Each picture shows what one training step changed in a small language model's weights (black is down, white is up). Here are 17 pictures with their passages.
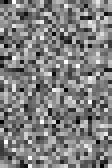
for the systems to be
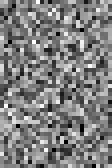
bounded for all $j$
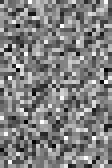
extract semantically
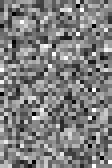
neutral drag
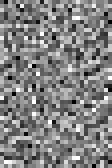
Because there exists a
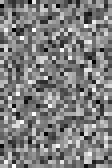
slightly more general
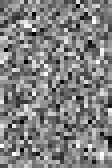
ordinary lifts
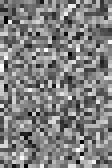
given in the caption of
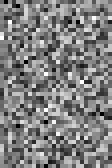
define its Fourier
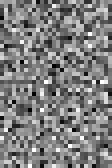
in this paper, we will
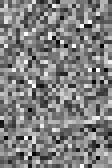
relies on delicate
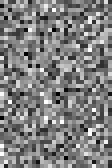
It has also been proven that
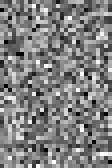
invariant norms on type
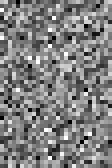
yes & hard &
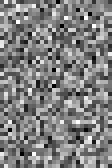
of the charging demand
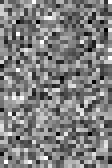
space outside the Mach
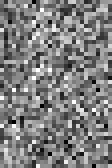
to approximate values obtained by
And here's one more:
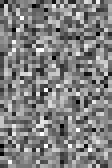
particles' system. We need
